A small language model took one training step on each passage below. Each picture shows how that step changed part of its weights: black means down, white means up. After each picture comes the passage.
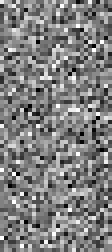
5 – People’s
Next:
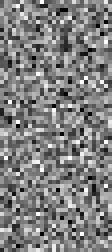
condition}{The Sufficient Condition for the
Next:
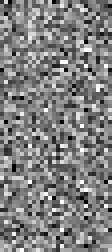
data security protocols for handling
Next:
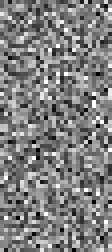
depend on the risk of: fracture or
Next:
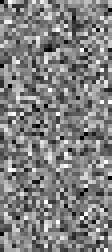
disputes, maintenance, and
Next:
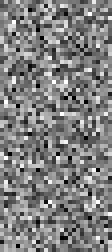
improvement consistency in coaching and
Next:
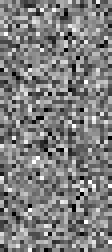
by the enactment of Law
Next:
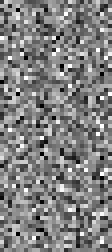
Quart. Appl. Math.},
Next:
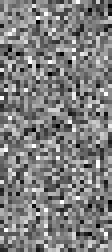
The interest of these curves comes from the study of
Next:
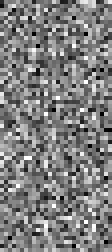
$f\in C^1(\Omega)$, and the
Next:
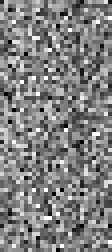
9. **Decolonization
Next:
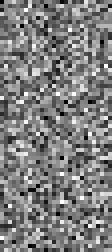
(cf.~Section 3), hence finely
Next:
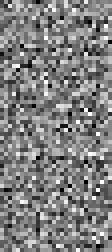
emotional response from ads. The
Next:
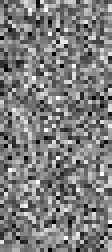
is contained in the real axis we expect
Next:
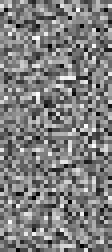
Analyzing the mass protests
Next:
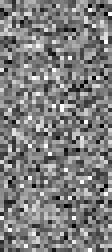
I \to X$, defined as \begin{equation*}
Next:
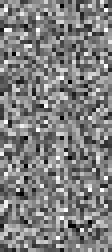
of some of these problems, such as the short
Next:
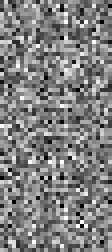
of CFRP using the 258 nm
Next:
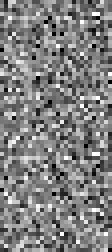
from a signal hypothesized to be constant
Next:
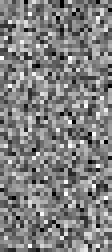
of strains in the three critical
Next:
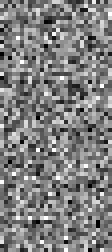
the experience in the transition Themes
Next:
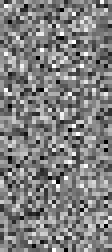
The pancreatic B cells in
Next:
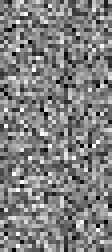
to boost economic productivity in
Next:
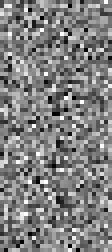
is thought to have four main
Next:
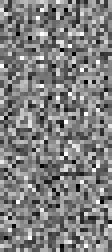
2 \, \snormundiscd{\tilde
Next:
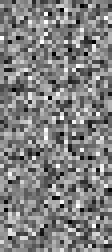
performed (%) Data type:
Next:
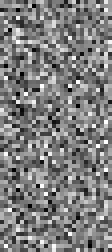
beginning, however, these three
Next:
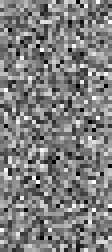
and ocean circulation How do ice
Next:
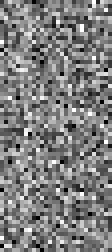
(MCHC) and Mass
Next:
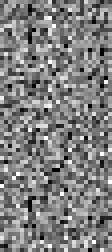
outreach strategy. In the full research
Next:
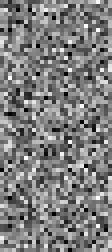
defense against 1O_2
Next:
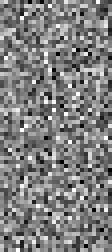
is a proper action. \end{rem} It is
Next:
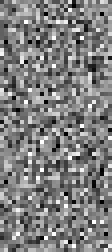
then $$ \kappa(K_X + B)
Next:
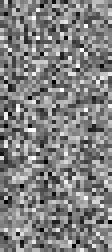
truth. \subsection{Benchmark
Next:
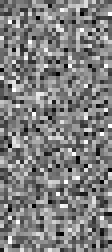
to the system \,$A\bar{x}
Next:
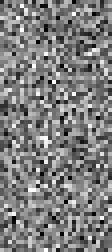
compact groups, was the theory of Kac algebras
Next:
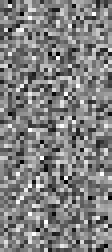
recognizing patterns within
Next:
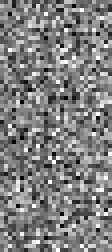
(S4) Scenario 5
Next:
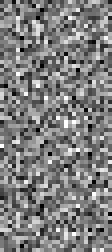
\ \textrm{under }Q^+
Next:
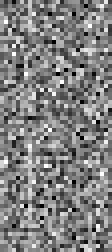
agricultural waste valorization.
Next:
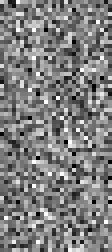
\title{Intrinsic brackets
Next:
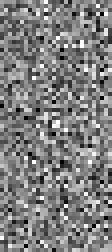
proposition follows directly from the two previous computations
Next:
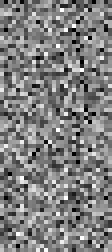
policy mitigates performance
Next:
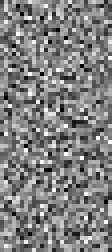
his friends, where he maintains
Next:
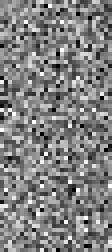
Fig. 8 Model of analysis considering the
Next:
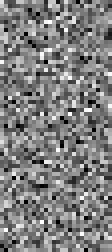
19 one-digit NACE industries
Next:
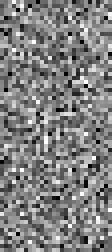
about the risks for the fetus. The
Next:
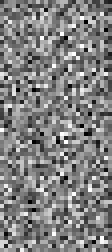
-caprolactam in polyamide 6
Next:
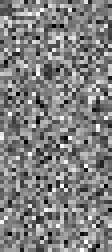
to many other interesting questions. However, the
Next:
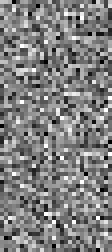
\end{equation} where $m>0$. Let
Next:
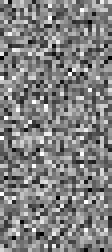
use to test and adjust the behaviour
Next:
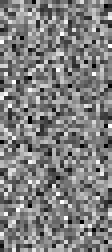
major (and often quoted)
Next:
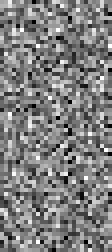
strategies and conflicts, as well
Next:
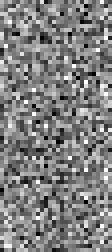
Since two polynomial functions are equal if and only if their
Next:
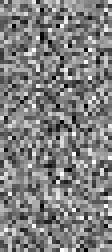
Glycosides Legal's test +
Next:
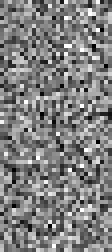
size $\O(1)$ in terms of
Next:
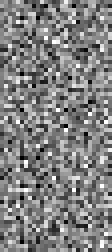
Zonklar Equations] % or
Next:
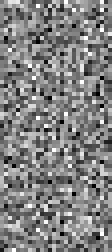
& Innovation Core for Mission
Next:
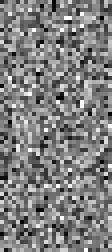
is the real unit interval $[0, 1]$
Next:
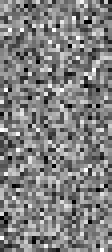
for the immigrants to come and
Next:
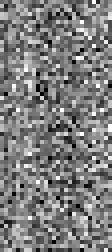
profiles in ovarian
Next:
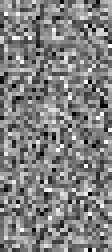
the organizational control system have the same positive
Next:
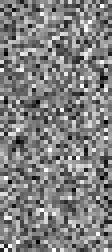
$H$, $H^\prime\subset {\cal
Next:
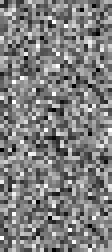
are set as life satisfaction determination
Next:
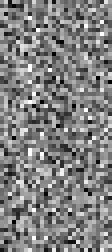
that purchasing decisions have a significant
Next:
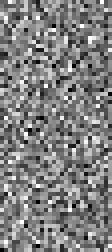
$f_1^{a,b}$ if and only
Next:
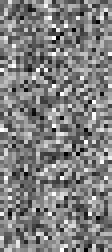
and personal development. Approaches
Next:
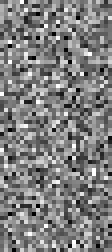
micro-contents and open learning
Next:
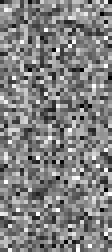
and only if $\widetilde{\Delta}\xi =
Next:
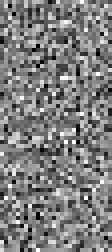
r3 \\ \hline Rastrigin & 2
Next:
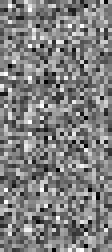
with the educational institution his
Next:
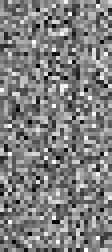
Government considered updating the
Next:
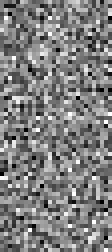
\end{lem} \dem Consider sequence
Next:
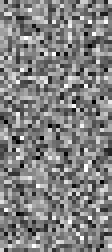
Three-dimensional multispecies nonlinear
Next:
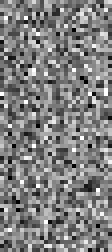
example where the Lyapunov exponents are
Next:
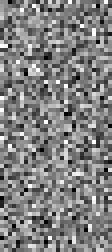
and CMOS chips (Figure
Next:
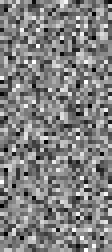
causes acute febrile
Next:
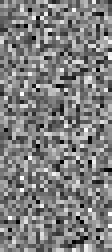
this step alone will ensure the
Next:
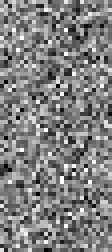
by the types of bearings is not
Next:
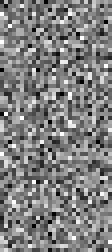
systems using the approach: 1) highlight a
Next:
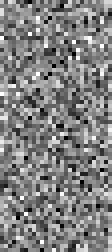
Panel on Genetically Modified
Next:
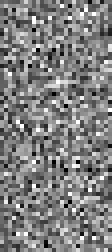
from the Gronwall lemma that $$
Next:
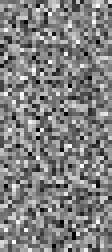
use of plants for the remediation
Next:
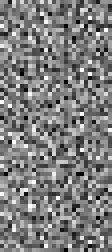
but not exhausting, those found
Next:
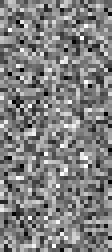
This index captures the propagating effect
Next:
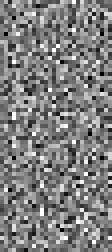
manage a good learning program, there
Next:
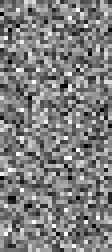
of the Problem National insecurity is
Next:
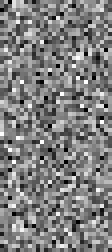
software or video game, with
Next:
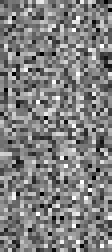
because we all instinctively believe that the
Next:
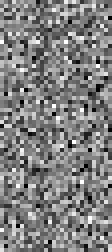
(45 mg/L). The lipid
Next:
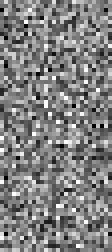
When properly used, the various available
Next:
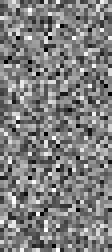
hard working, and compassionate. This
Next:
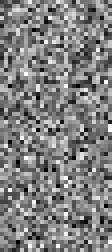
of smell and taste sensation at
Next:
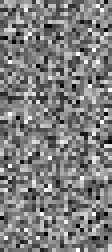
an increase in the irrational use of
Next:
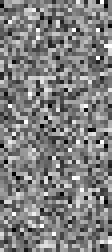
emissions. A projected reduction of
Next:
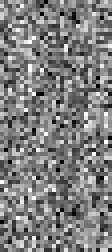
make a decision (Martins
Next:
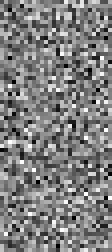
For National Development Programs In
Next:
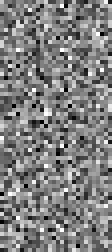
been observed by authors. Author
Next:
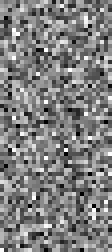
is below the maximum, is determined by the
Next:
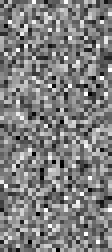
T}Q=I$ and that $Q$
